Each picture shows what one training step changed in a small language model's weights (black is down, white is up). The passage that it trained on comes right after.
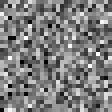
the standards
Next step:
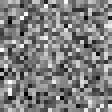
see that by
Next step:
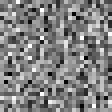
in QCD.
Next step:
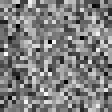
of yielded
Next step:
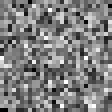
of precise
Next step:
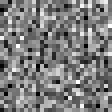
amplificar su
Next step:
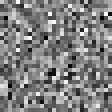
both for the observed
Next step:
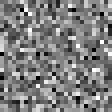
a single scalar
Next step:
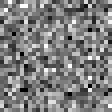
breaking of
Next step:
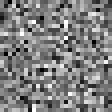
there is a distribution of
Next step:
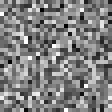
an in-plane
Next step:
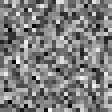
into a common
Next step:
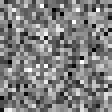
affected by
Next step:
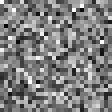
that Voids
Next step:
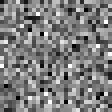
physics section
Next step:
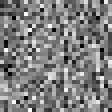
- FDA)
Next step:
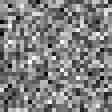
functions that can be
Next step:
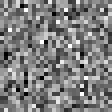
allow for a
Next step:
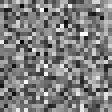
is calculated as
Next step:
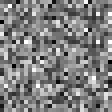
entirely or
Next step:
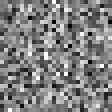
starting points.
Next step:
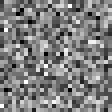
is usually
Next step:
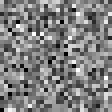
the circular
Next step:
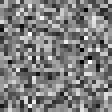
polarization of the
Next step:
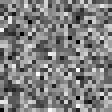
theory rotationally non
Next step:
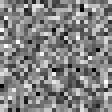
limit where $\hbar
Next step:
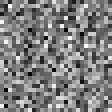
constructive: we
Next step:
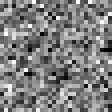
Schriften des
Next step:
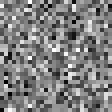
the LAN from
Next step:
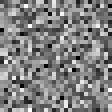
um papel
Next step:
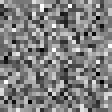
we describe
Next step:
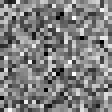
maximal value of
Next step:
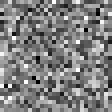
\b As a
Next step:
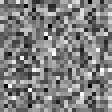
ham o'z
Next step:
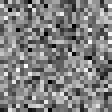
Hotz and
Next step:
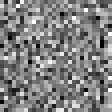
sólo en las
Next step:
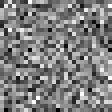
jismoniy va
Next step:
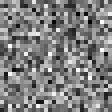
Verb im
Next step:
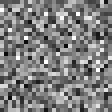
equation and the
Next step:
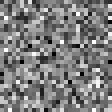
omillari bilan
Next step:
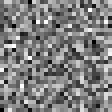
patients with
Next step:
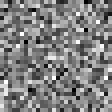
\par Hence,
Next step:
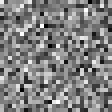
çiftlik ve
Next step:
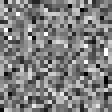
so'z bilan
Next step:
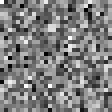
the transitionally
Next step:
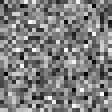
Model S3
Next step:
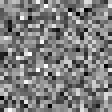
life is
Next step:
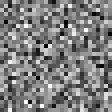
system is shown.
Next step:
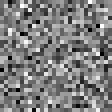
with zero net
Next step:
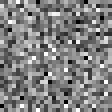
system, strings can
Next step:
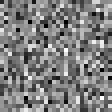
value is much
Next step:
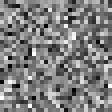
the problem of
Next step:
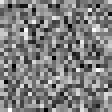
general delay,
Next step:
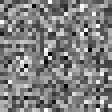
all essential to
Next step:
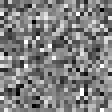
а також у
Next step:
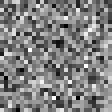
further calculate
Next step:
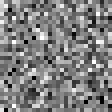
SMC, so
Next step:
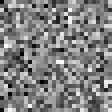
the $p$
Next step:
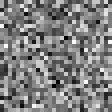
denotes the
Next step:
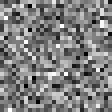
perturbations of
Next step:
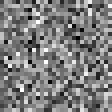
vez bem
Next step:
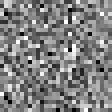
gnuplot with
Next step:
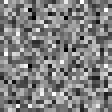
NRS in one
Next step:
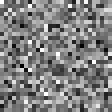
of angle from
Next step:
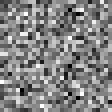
i własne
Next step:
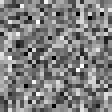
time. In this
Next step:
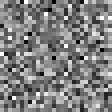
upon which the
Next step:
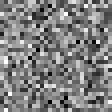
Wei, F.
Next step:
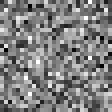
y burlar los
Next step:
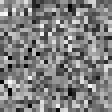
the metric
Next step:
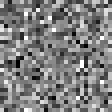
а також
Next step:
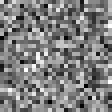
in adolescent
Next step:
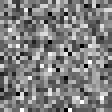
Same conclusion
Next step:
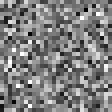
and legal
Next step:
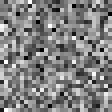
cabo la
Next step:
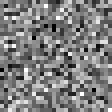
between two end
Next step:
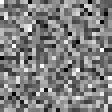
risk of
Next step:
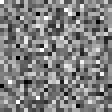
It is also proposed
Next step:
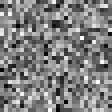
un determinado
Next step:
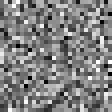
manbai va
